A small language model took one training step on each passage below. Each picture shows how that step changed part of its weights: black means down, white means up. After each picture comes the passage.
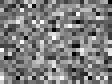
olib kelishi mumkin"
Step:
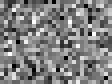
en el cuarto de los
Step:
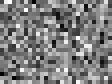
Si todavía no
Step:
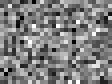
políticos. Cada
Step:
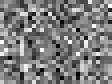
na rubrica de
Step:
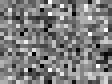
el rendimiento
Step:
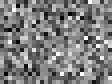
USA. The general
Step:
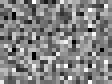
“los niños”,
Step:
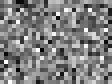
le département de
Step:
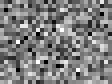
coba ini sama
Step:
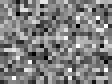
poca información a nivel
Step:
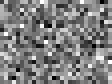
at hun i et vist
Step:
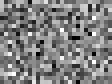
de Burnout.
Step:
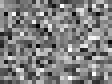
a abordagem e a
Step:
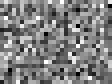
Inferno; D:
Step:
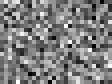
ринку, де
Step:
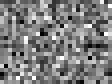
bo'ladi. U har
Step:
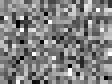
в тому, що не
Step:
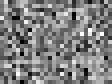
“Água de
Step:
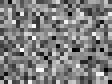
qiziqtirish maqsadida
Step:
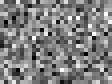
umkm sehingga
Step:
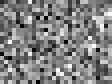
in birth rates
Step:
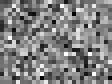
that SMEs
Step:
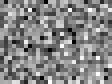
la presencia de VOLK
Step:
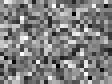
sistematizada por
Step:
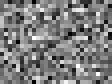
o'zida bir necha
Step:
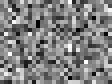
deformações parciais
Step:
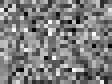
dos latinos,
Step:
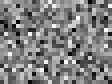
de su jornada
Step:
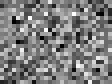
branco), e podendo
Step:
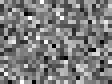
Kritik dinleme
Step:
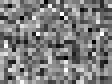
And Auditing
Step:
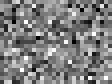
créoles ,
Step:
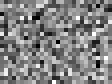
e cosmética na
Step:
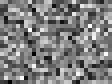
acadêmicos e
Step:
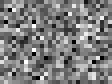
tiga reptile
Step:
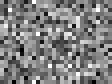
mazmuniga ega.
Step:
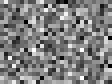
International Research
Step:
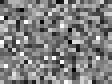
lechaba unos
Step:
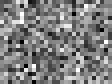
para pessoas que,
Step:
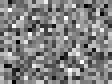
del deudor y su
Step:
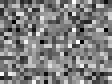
fases diferentes do
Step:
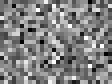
umum terjadi pada
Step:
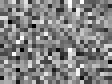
función del periodista
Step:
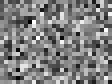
tez, zaif
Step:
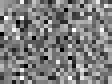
и постоянно
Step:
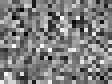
требования к
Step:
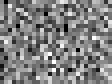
Ushbu metodik
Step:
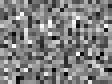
fikrlarini yozma va
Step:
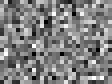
en *Historia
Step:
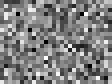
los libros y los
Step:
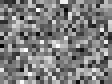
e teve fratura
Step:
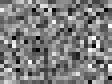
que para estudiarlo hay
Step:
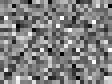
Это затраты
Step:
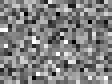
auch Personen mit
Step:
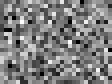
Start E“ po
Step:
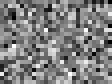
your choice.*
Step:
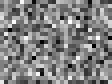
na formulação e
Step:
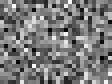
Russland am
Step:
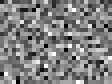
– централізованих
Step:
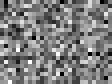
decir guiada
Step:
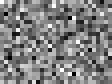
insonlar o'z
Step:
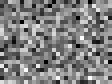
o'yinlar bolalarning
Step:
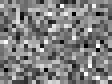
indivíduos e
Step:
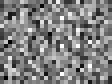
(descrição e/ou
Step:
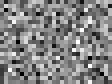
seguida, nesse
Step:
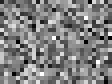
dans des terminaux
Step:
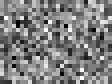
в настоящее
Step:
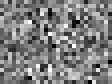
що більшість
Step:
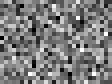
эни нисбатан
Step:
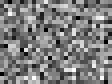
skoler hvis
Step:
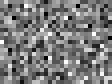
ve polipropilen
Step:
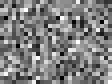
и преступной
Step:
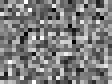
permanece referência
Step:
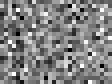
devida atenção ao
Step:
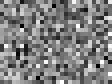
на прийняття
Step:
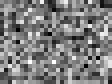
tamoyillarni ishlab
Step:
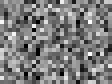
metafísica do
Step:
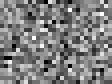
Zo kunnen wij
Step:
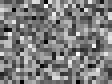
Kuzmenko O.
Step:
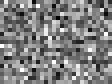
bo'limi sifatidagi
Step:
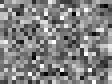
las luchas por esos
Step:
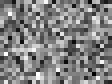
vez que contribuía al
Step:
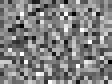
the university, as an
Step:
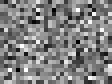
en talla, GP:
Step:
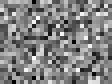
law, judicial
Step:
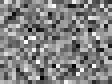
o'quv rejalaridan
